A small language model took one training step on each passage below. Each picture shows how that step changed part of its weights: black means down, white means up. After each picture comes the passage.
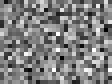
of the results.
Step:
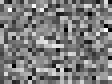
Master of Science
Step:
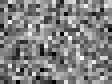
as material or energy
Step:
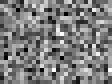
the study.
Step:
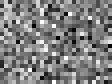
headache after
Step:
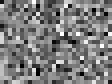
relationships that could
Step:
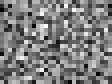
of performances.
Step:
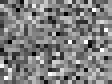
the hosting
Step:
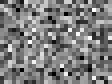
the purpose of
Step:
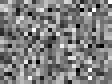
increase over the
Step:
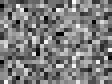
Institute of Research
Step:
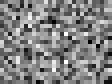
all cases.
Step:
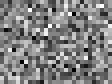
to automatically
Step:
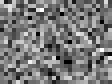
drop of
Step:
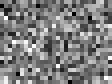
originally published
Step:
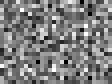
of 150 respondents
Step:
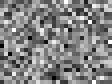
a German
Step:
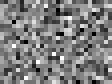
that the shunt
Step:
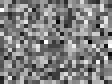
of Corti structures
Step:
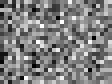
is framed in
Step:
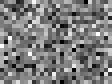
a batter made
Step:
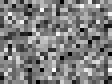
by the researchers.
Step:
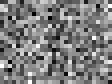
this operation requires
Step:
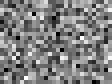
management and sharing
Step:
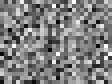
thought of as
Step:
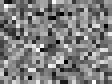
part of a
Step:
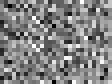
simple empirical
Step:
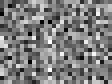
provision of
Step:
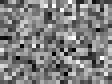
at presentation was
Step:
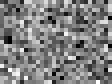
the abstract
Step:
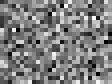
experiments were also carried
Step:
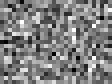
provides adequate
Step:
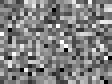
help of his large
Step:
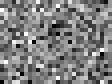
third round,
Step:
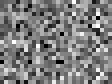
Case study –
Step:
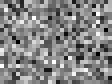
can provide at a
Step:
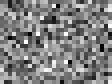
more than those,
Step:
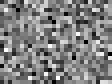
the data showing
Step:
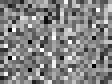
designed according to
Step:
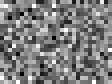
pumps were
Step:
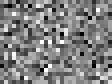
et al.,
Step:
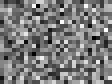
of change between day
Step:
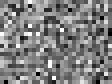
where connections are
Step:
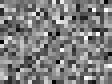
No Figure 6:
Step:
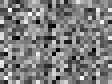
seasons Oak
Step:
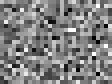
complicated tree
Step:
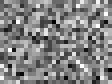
toughness that
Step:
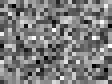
which measures the relationship
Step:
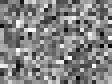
for implementing the
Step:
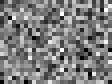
water, respectively,
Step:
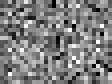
is deemed
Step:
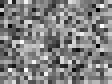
slowed in
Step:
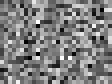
software. The
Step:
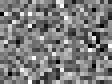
cerclage in
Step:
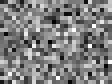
a result, many
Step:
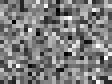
that of medical
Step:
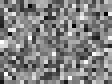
and biologic
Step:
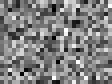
approved by the
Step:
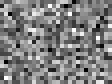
remodeling and
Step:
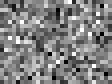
is a function on
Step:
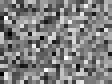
and institutional
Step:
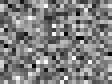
no competing financial
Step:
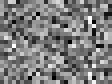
was also a
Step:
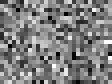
the different protocol
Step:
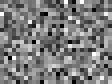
middle layer
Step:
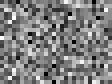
mixture was determined
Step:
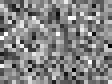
are determined in
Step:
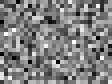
indicators are in very
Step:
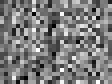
case study author
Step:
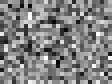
all activities on all
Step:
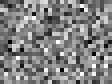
current or past
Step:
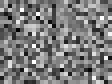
conductivity of
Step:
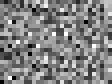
to groups,
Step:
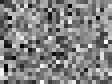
quantitative activity
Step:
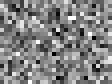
are evaluated as a
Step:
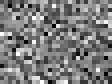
important considerations for
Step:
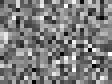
months of age were
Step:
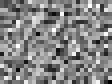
well as introducing
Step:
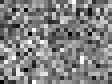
patients in our study
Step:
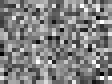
text, preventing
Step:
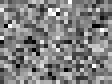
the broadcast
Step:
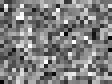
for ~ 2
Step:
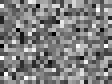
learning and behaviour
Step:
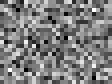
the mechanism by which
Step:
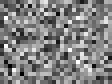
and security interests
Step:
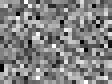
We cannot reach
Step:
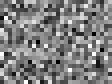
and can be
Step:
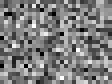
For areas smaller
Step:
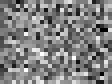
explanations with
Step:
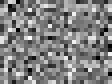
under Four
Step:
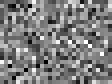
researchers to consider during
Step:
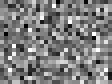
numerous literature
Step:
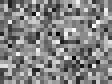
solution compared to the
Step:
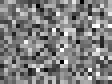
Table S3
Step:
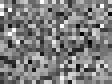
insignificance of
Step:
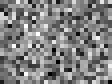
hired these
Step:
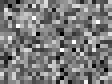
used between subject
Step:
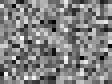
facilities and
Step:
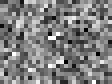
for a particular
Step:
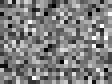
or organizations formed
